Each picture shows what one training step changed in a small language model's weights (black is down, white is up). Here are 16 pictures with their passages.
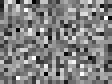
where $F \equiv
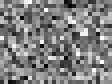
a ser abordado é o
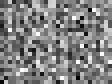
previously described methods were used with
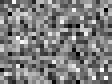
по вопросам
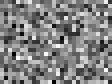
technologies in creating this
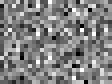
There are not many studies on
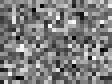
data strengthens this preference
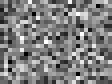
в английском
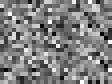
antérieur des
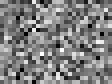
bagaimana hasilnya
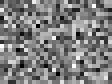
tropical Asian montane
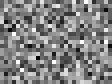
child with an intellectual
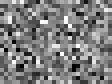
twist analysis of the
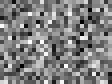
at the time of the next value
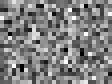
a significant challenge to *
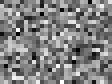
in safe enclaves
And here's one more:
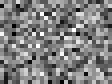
Station*. Memoria de
